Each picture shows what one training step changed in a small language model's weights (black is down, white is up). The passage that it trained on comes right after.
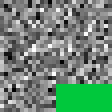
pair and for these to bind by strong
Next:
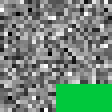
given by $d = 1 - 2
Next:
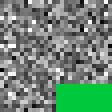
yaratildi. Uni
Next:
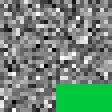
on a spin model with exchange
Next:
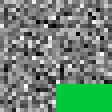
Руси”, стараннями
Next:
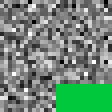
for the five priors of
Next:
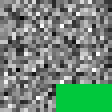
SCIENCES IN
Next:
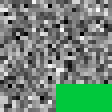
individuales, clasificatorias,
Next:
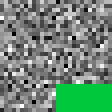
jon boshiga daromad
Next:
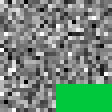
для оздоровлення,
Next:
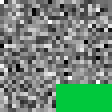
for publication in MNRAS on
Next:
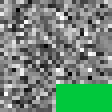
el TS que predominó
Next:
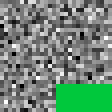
creation.\\ Keywords:
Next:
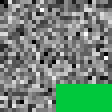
D. and Auchettl,
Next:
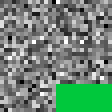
ensimmäisten kahden
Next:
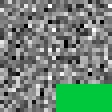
81 mamlakat va
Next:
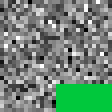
vastly different FD values
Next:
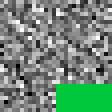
social interactions, such as the
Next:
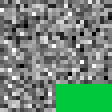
scheduler is aware
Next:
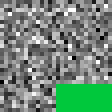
with important differences: LV96 study
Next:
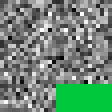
positif yang sangat tinggi
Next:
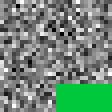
showing, as noted in
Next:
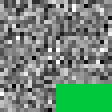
millions de morts en
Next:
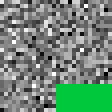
Imaging parameters were set to 500
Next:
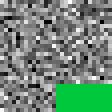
cl(X) \subset
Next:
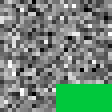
chap qirg'og'ida
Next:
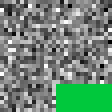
of the normalized aphid population
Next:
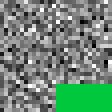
devices. In the second phase, they
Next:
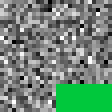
from known astrophysical emission.
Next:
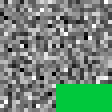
comprometido atividades como
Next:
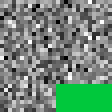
и практических знаний
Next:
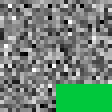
de Moldavie donne
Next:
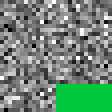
yo'llarining qurilish
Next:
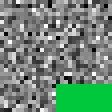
$+$ needs to be a program
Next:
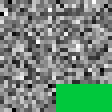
sur les déterminant de la performance
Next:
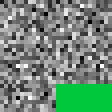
software development. Qi and
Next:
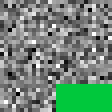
relations, represent a significant advancement
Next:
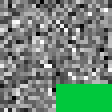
SER is ideal. This is not
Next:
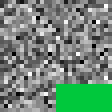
the $\Delta$ quartet as an
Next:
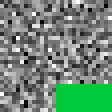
SBOM for a product with
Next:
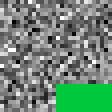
т. : учеб.
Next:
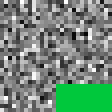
preceding isomerization and
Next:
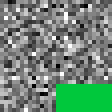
The extended Hubbard model is
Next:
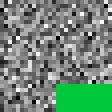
The half-width at half
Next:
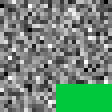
by the MCI procedure
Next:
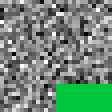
Thus, possible singularities in
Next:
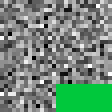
до конца войны,
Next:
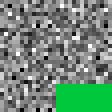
complexidades envolvidas na
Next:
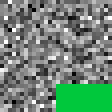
«impacto» que estas
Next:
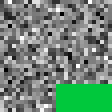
de manera muy interesante,
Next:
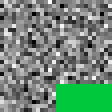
tarbiyachi zarur
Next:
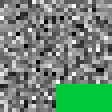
que ajudaram no
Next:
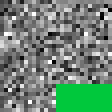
where the $\epsilon_\nu^a$
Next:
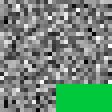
Essa entidade, é
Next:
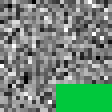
large clustering and the short average path
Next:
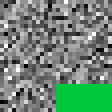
the Fermi liquid state
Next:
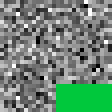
busca mais do que a sua
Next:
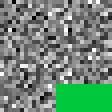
laser (ECDL) with a
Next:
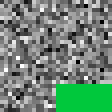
Iosif Flavius este
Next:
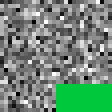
pero es imposible hacer
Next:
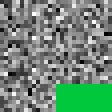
tratar de temas relacionados
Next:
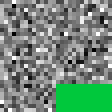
fenomenológico para la
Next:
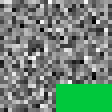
va yangiliklarga bo‘lgan
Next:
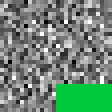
uchun yaratilgan
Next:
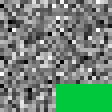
llevaron a cabo para
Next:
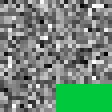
itu, laporan
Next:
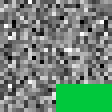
определен интервал от
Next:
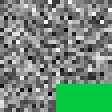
lado, reconhece-se
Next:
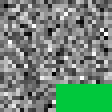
The LDOS is determined by the
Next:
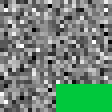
entrada de águas
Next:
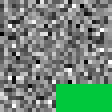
by the shallow yellow
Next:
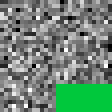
interés del Comité Internacional
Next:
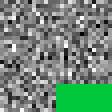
process and is highly dependent of the
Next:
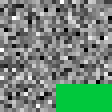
on cutting forces and
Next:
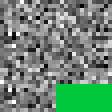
research is based on observations obtained with
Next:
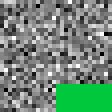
by the logarithm in Eq.
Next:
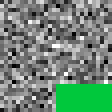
muzeyi tashkil
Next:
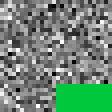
Aa is brighter, one
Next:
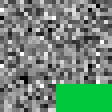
motivated by the WMAP results
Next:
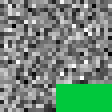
International Periodical For the
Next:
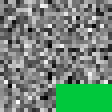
lesividade penal. A posição
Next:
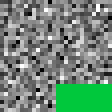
\supseteq S_{L}
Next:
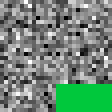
Элм // Баку:
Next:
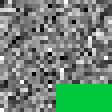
contribuir al mejoramiento
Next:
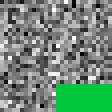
the spatial information along the $z$
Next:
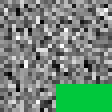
increase at temperature, $T_D
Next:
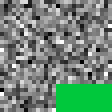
or derive the form of the spectrum from
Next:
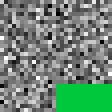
each reflection peak (*hkl*)
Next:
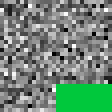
of the supersymmetric model parameters.
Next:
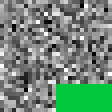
specify the components of the
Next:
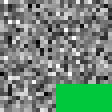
simple physical interpretation. The first two of
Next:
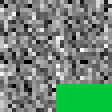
niskilli xarakter
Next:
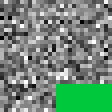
violating phases are,
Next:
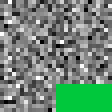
unique interaction potential without bound state
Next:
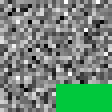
decomposition, the free part of
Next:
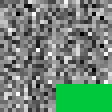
\, , \end{equation} where
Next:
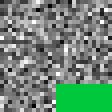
op delegatie aan de
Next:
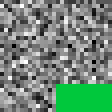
dynamic components (DyC):
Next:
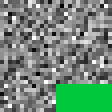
messages and certain expressive
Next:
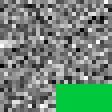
keseimbangan antara aspek
